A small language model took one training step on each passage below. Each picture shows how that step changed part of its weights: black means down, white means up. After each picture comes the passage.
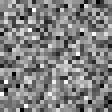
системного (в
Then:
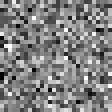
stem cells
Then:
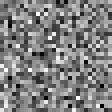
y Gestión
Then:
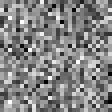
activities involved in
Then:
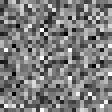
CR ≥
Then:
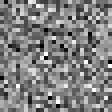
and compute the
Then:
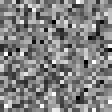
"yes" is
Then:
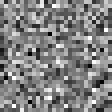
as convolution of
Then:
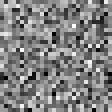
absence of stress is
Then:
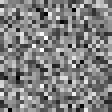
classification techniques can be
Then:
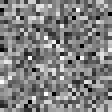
of possible and necessary influence
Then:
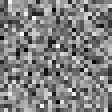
Modeling with
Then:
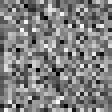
halo at each density
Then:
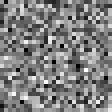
the scattering material
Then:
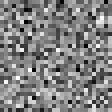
life or at birth
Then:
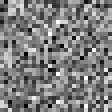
the active region.
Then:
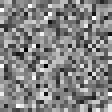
management and leveraging
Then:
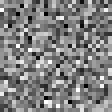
magnitudes of
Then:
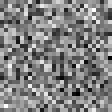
employing more than four
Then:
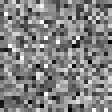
range of various model
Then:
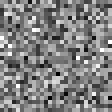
de produtos
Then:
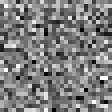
los monopolios
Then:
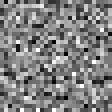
to 1 My
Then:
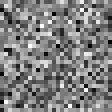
validator in assessing
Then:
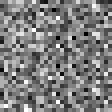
of Theorem
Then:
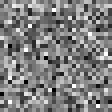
The aim of this work
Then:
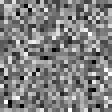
clear geometric
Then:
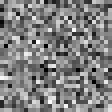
a spatial profile
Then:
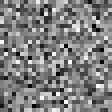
e a carreira
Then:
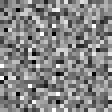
be interoperable and
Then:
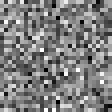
distances to the individual
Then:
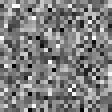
assess similarity directly
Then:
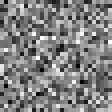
the CDSI
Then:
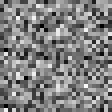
on the nature of the
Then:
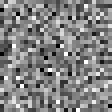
upper bounds to
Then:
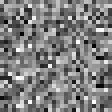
software packages
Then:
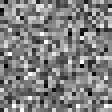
of end milling
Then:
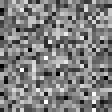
6 months.
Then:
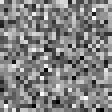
respectively. Right
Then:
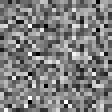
a su conciencia
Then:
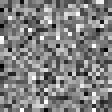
7 lakh
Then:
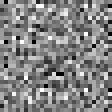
in and or close
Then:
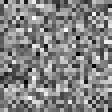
for each specific time
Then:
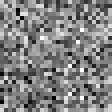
are two different comparison
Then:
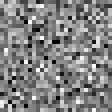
without higher poles.
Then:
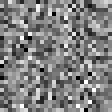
local health system in
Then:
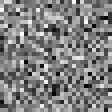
the integrals which occur
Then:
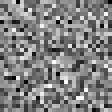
genoma viral
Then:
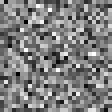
with the lowest
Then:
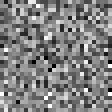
and investigated by
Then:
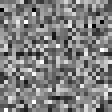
is multiplexed.
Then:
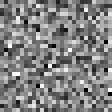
and 45% of
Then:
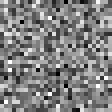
importância da
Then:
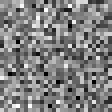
here we restrict
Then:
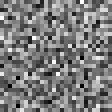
мире 1
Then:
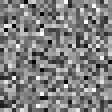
to guarantee
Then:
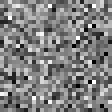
cases of space-time
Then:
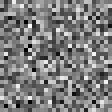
A more specific, and
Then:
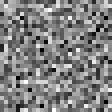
if arithmetic
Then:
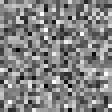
etc. Although more
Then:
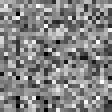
we show below in
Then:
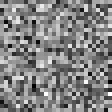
level of knowledge, learning
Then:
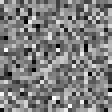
correlated information and provides
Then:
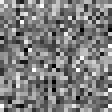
could be seen more
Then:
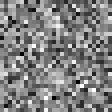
supported that people with
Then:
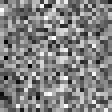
images and GPS
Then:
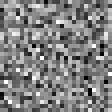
an uncertainty of
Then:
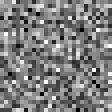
students where they get the
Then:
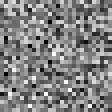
simplicity. We
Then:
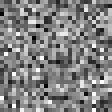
4 minutes of
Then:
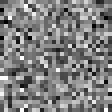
question of why
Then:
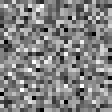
charts at
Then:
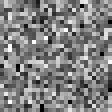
exactly on the
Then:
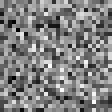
groupes 63
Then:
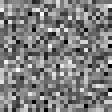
и едким
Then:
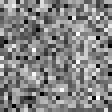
achieved throughput per
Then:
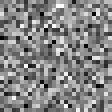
averaging over the
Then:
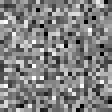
distinctions explicit
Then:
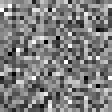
входе -
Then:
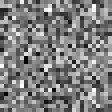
formulated using this
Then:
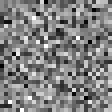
data sampling at high
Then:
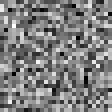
the covariance of
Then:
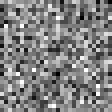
study a recently presented
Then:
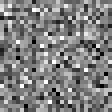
влияния и
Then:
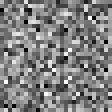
20% of the
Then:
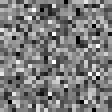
este desistimiento
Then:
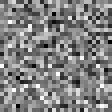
Kondo behavior is
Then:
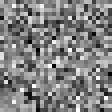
showed that there was an
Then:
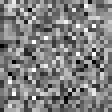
complete possible range.
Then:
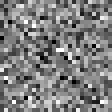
LiDAR can
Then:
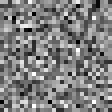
orang dalam
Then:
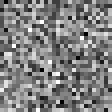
mapping system
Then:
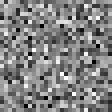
take into account complexity
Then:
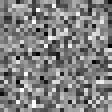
hoc*). En
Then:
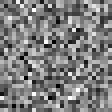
Pharm Biomed
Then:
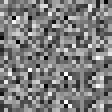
a a b b b
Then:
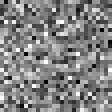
CPU utilization
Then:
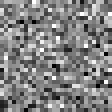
like behavior. It is
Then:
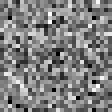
no longer be performed
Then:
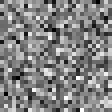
\rightarrow \omega$
